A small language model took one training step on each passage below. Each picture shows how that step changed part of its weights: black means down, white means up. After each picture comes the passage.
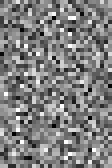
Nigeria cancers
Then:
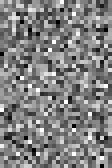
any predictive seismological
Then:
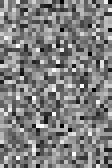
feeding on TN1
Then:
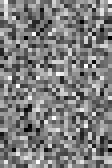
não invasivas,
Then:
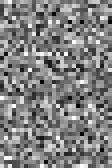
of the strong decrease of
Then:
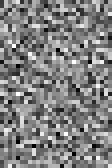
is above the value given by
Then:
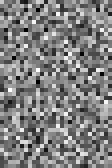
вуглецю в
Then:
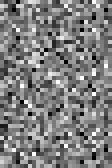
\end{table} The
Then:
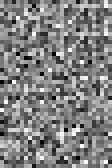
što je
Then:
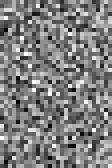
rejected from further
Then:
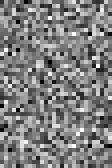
symmetry of the operator
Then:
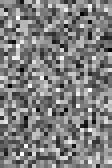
investigated. On
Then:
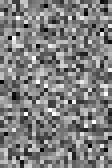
way to make the
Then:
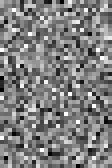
22 GPa thus
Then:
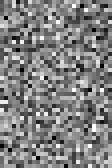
in the analyses.
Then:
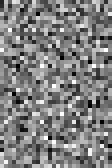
was applied to two different
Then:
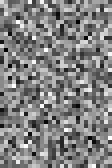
the log intensity process over
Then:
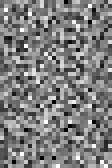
Nigeria. Table
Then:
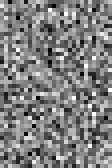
from UV spectra. We
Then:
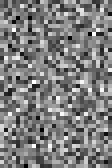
contributions from split
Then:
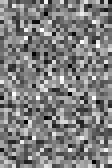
cases between zones,
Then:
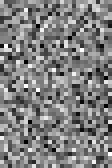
disgustó á no
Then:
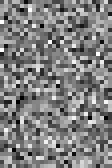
related to the symmetric
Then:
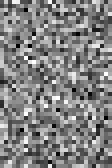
data, while a corresponding
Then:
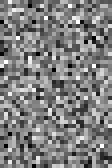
since the Neolithic
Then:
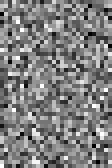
jalb qilish
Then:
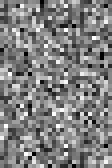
que colheu durante
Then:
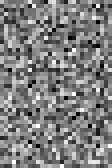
oladilar va tez
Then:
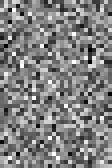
to the RATRAN
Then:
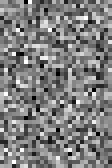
Siti Nordarma
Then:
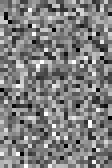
points with large but
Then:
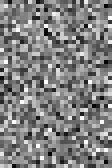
for 'Bald
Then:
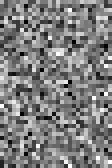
e já se depara
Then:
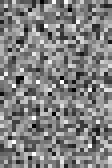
between states with equal
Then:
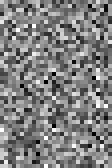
plots show the variation
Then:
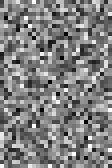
and HD accuracy
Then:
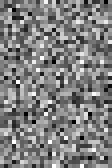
strategies to their work both
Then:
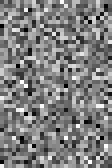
met de macht en de
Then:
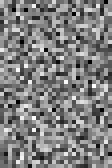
in finding the basis
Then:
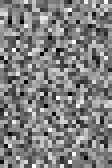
or processing sequences
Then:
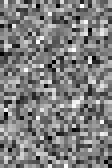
illustrated in the following
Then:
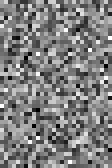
основаны на
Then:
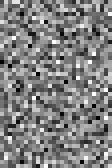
in the left panel
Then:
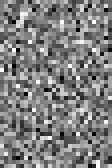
cavity resonant
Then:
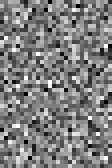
calibre (Petit
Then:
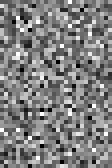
incident protons
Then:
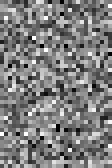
the periodogram
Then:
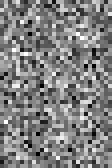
esda tutishi
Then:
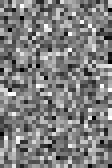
fe'l atvori
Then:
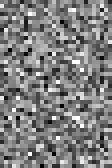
a complex compound of
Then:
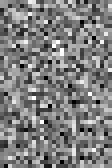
shu xulosga
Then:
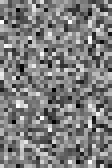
functions of the noise level
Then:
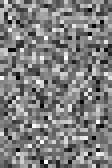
general case in which the
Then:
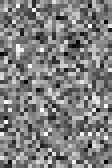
densities of the solutions
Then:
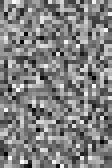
during testing. However, the
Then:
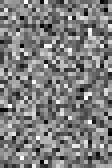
quite widely in
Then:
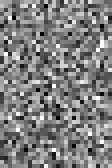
is secreted by a number
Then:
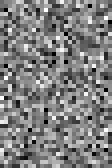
(tidal flat and
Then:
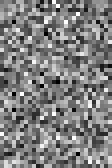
may be biased if one
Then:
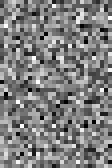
wire cell. Although
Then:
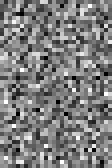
is negligible
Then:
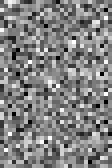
outro, visando à
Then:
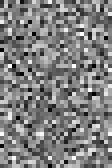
version 24 to obtain
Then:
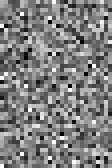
ao projeto da
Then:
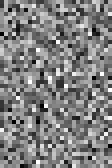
the maximum increase in
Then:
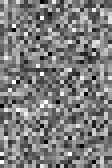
fracture modifies
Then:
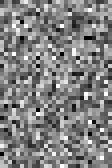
indicando por qué es
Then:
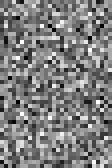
tikta rasa.
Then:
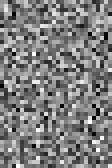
plotted them as a
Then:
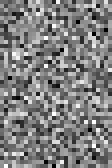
tensors are possible for
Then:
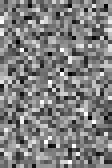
thyme compared to the
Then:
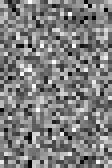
wird laufend
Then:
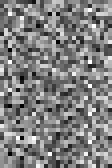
generation to generation as
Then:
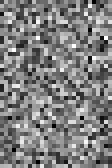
with an asterix) are
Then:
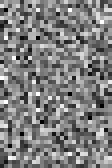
making judgment about
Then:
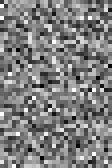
order with the colour change
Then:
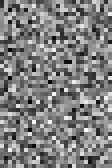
the population, the
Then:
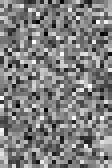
the corresponding chalcones
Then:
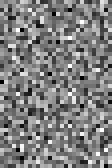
va eng ko'p
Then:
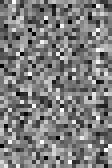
spiritual values,
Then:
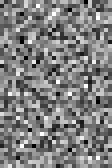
importantly, by the
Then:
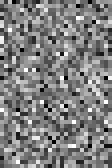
re-examination of our
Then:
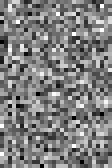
without needing explicit
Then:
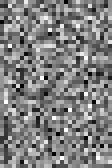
below in figure
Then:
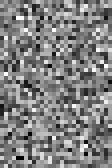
a seguir es
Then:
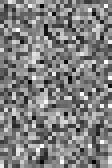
for large $t$ only one
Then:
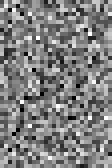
to see the point of it
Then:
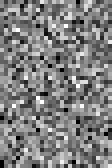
for radiative transfer in the
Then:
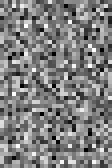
misol bo'la
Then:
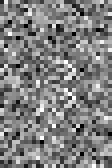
a given set of initial
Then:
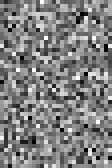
Companies that have
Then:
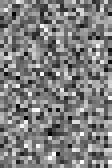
remarkably rich
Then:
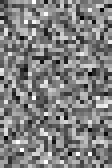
have similar shapes; only
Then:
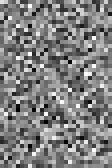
покупки в
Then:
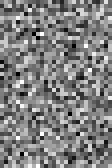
capture decision
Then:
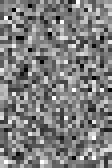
index; the dust
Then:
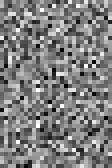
n \Leadsto
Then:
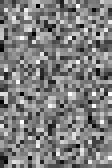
study critically examines some
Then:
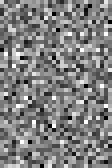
major concerns
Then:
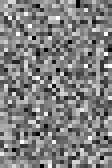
dialogue moves
